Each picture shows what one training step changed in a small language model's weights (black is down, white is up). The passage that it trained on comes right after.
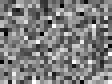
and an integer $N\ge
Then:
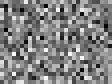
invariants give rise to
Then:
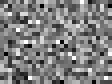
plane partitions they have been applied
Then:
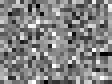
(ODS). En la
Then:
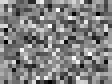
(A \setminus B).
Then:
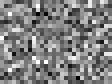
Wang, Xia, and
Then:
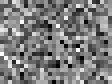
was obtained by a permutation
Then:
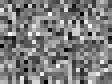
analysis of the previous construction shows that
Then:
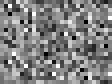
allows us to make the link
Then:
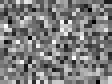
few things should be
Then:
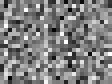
unstable jet test case
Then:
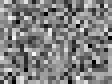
(AR) resonant
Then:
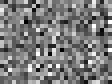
bacteriană constituie
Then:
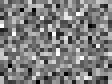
integrally locally over every
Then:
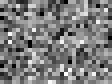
way that the above parameterization
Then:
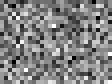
while underpredicting the
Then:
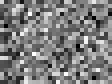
objeto em seu
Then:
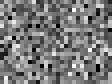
modes which increases with decreasing
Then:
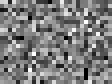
i.e. slowly
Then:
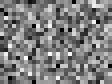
v\'erifions en
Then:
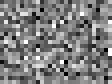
mesure où le
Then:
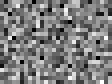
generalized NB distribution with
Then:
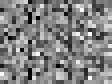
P.R. et al.
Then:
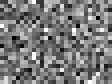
These constraints, also referred
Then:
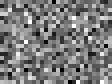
field approximation. The $\Delta$
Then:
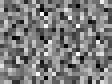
determining, respectively, the
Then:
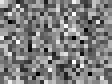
thing is so, but not
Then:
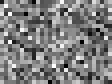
es un proyecto que
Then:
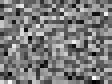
equal, in which case it
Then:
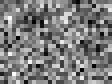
not possible to decide which
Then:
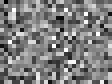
datação dos textos (e
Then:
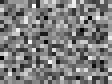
as the support staff from our
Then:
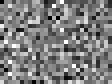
sequences of crystal
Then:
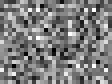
de que finalmente fui
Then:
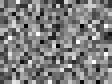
qo'shishi odatlari
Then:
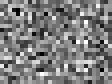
\mathbb{R}$ is given
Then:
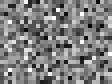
a laboratory ball
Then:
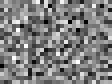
in the driving sample.
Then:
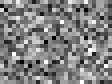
15pt \TITLE
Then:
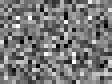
the diagram $\Delta(G)$
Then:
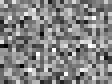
pour les banques,
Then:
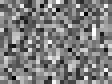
o usuário dos
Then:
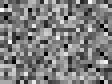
We shall prove the lemma
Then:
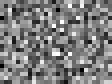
finite number of times. Then there
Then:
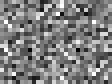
de qué manera, entre
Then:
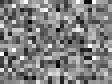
que a prática regular da
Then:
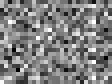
Depth} Another
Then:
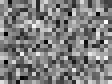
metasurface. In order
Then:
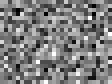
substitute for complex variables and is
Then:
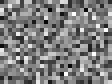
of synthetic data must be
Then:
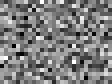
included in the collaborative
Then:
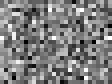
Yusupov U.,
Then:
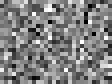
de 720 segundos.
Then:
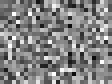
tomonidan "bu
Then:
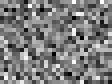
been shown that the contributions from
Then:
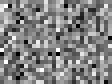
direita e esquerda
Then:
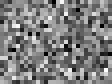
3D plots of the
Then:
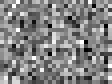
у учащихся
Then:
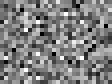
amount of traffic
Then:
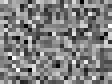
the universe, where space is
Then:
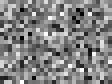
эту оценку
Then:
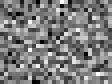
\p \Omega$ be open
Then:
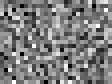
nur leichte regionale
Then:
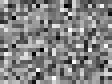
the monoclinic plane.
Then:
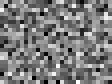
a calculation of the time
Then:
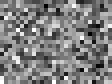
proposed by Renyi and
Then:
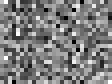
and the dipoles in the
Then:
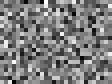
in a speech area
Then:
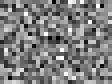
behavior. The increase of the
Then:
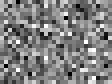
metafora hosil
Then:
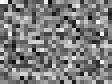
profiles of the these method
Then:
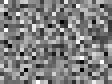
known to be transversely
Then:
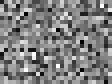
seen to lead to far less
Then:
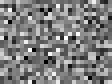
to define \begin{equation}
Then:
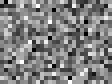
in the registration of the
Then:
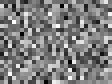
denotes the total number of the
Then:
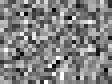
passenger transport in
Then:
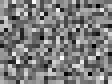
the top results are close,
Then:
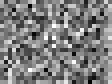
Uno de ellos es
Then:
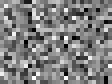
has $R(Y,
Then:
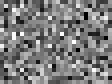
publicações cada e,
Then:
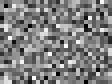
population process in continuous time,
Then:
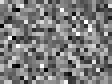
identical poses, with
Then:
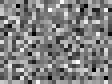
considering factors like reagent
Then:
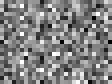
días; luego
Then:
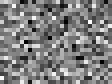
proposed a moment-based method to
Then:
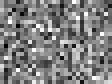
betatron motion and
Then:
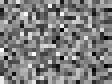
umuman korxonalar
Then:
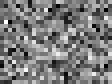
into a convex optimization problem and
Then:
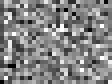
\scriptsize% % % text
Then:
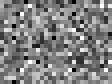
becomes small compared to the particle
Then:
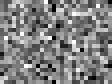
gamma function can be found in
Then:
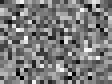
Hamiltonian dynamical system whose potential
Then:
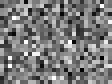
zero radius which correspond to the
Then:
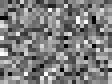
visible on the left image
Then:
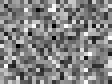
that resolves the internal
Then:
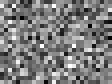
large mass $M_X
